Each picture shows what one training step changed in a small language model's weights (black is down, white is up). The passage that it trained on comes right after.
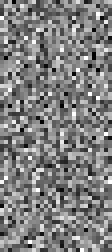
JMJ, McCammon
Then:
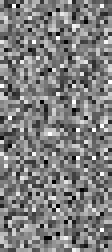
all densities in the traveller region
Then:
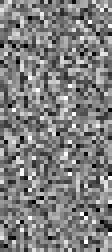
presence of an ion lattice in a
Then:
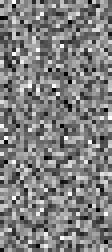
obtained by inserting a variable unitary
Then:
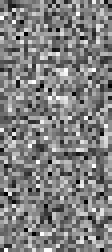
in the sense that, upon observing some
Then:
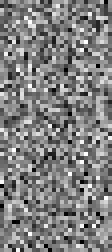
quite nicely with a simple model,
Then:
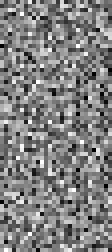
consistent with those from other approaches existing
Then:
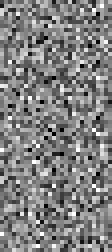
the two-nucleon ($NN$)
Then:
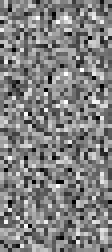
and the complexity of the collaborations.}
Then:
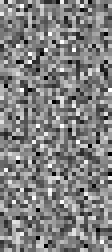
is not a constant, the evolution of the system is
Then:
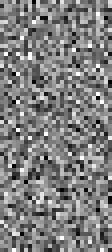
comparison stars on the CCD frame.
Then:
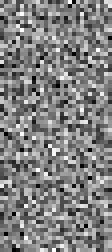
of the GALEX survey,
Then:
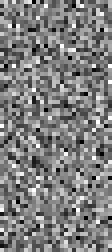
analysis. The most recent literature
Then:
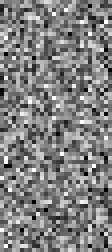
interaction by evaluating the corresponding formulae for the
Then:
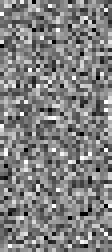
(MSE) between the observed and model time
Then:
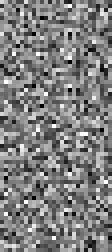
the existence of correlations among
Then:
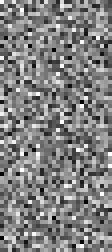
and effectively behaves as if it is
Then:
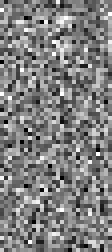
exceeds the framework's
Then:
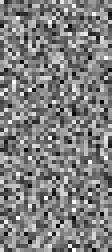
errors to spread from one qubit in
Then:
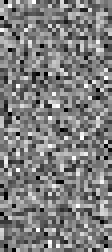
the direction of the corresponding eigenvector.
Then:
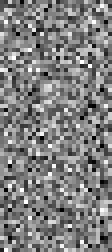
or at the midpoint of an
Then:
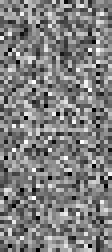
brightness, the probability of contamination
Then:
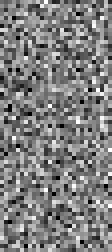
the Kasner metric for a $\Gamma$
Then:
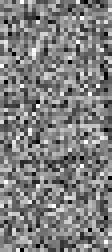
we obtain the following energy spectrum of the DO in
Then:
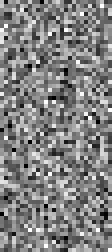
For the right-handed initial state
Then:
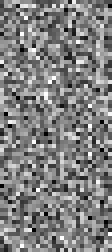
pressure or temperature of the system. The
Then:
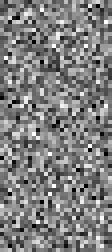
Python using Scipy
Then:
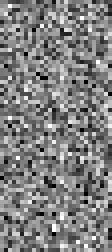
using the CLEAN algorithm
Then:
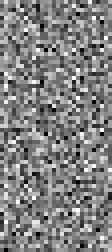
\quad \hbox{ and } \quad
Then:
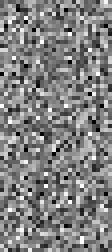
by integrating the within-model and
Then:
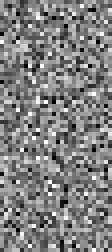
values of $R_{meet}(n)$ for
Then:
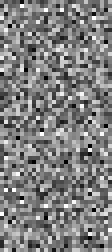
and spinor \cite{spinor} fields
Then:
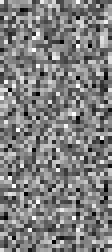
We thank the anonymous referee
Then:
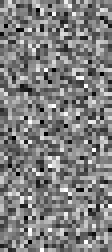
review and interpretation of a
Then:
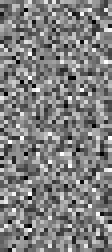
compare with the results of Hope and
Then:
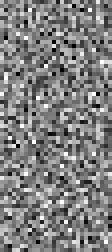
be expected from this description of the
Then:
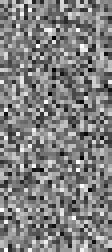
data or optimize the training methods to
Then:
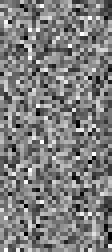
m}$ approximately gives $m_0
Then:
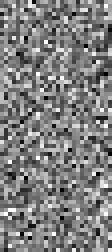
holes in 5$d$ RSII
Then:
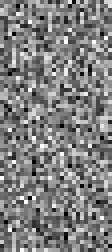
of the exposure time, which is
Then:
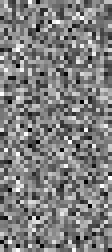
the $\varepsilon$-domain, are
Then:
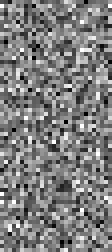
leading-order intensity relations of
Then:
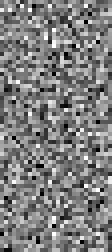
with negligible friction due
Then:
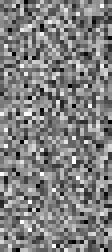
a parametrization of (\ref{eq:
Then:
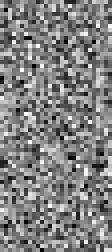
let's assume that the distance between
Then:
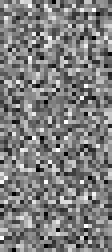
described below. We used the same prominence
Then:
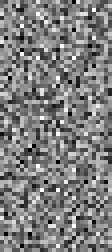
viscosity functions vanish in this
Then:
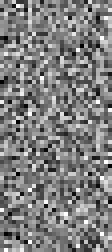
several choices of time base
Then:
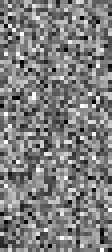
new feature using the last LSTM.
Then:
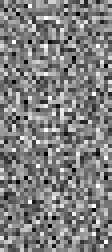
\right\rangle_{\sigma}$ inside the
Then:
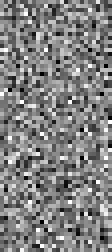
the realization of crowding near the domain
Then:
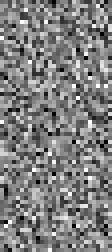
periods. On the other hand, the
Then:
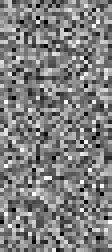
and attributes for that category
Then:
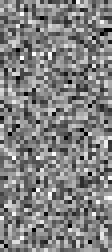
of the improved beamline would allow to perform
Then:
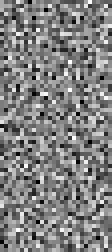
in health; that is, setting all
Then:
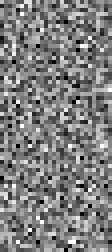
address this, we adopt the
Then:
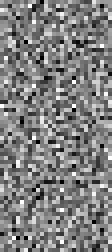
Recall \\ \midrule
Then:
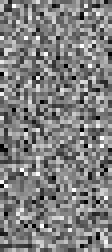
the SM equations of motion moves information
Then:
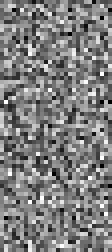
modes for the LL modes. The energies
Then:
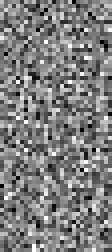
the $k$th attribute, the most
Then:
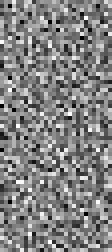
is much worse, first of all because
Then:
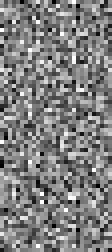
blocks, angular-dependent
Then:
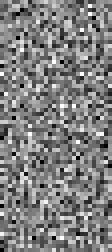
the considered timescale, we can identify
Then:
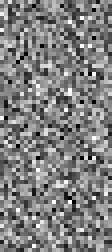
the gate operation, then the initial and
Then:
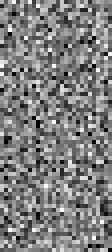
derivative with respect to the radial
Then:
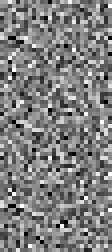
is with University of California at
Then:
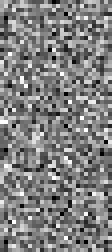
twist~2 and twist~3
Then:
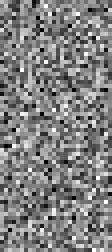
image embeddings are extracted
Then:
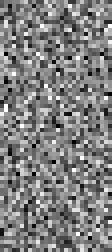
allocate the spin parity combination of
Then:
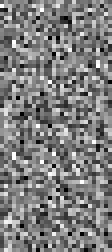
People's Republic of
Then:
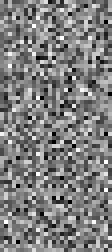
of that described above. Given that the
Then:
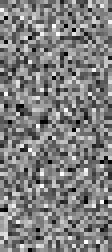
as follows \[ Entropy,
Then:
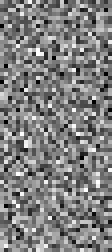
convergence rates for high-dimensional
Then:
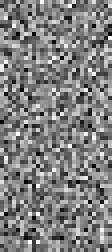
The effect of the transverse momentum term is factorized
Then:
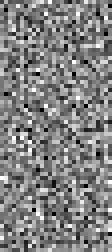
were in turn supported on a
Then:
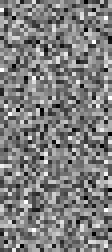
$J/\psi$ in heavy-ion
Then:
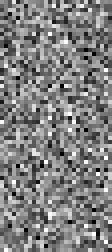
to study the exact solutions in general relativity
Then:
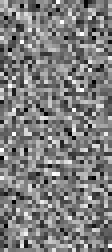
coefficient, $c$, intercept,
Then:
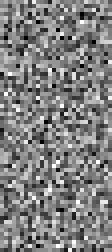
is the center-of-mass zero
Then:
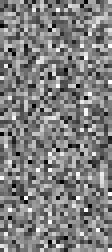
the first row, we report ${\mathcal
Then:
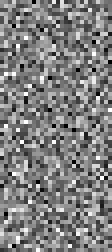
BF theory description} The experiments
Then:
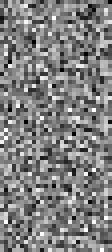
a new thesaurus can only be
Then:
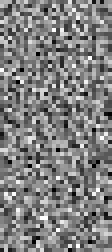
side one finds ${\cal N}=4$
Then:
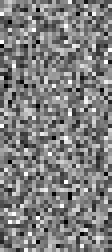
$v$ is the propagation
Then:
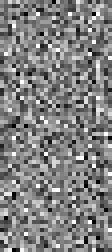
determine whether baryons or dark
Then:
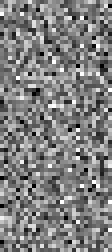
$t_0$), the time to reach
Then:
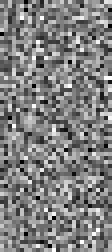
with their core logic extracted and
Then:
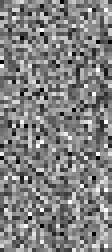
other structures in the 2dFGRS
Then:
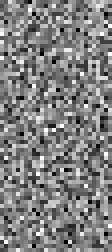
its neighbor to the right is
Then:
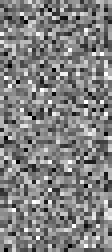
patterns shown in Fig. 1 can be well
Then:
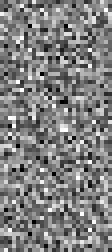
range of the noisy high-resolution
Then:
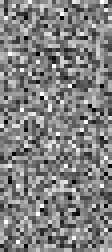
lifetime is a robust feature when
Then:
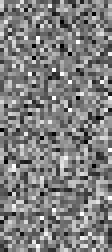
discovered while already in
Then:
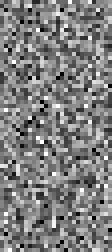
viscosity $\eta = 500$
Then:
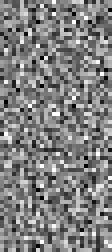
detailed models of artificial
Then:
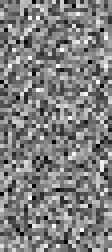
spacetime coordinates. In component
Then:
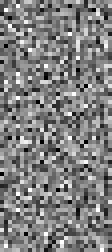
observed in many instances in critical
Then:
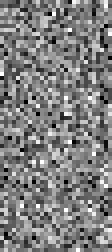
with $sp^3$ hybridization and
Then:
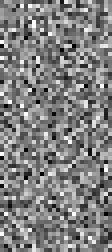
these $M$ and $R$ and the
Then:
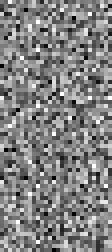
was carried out to assess the
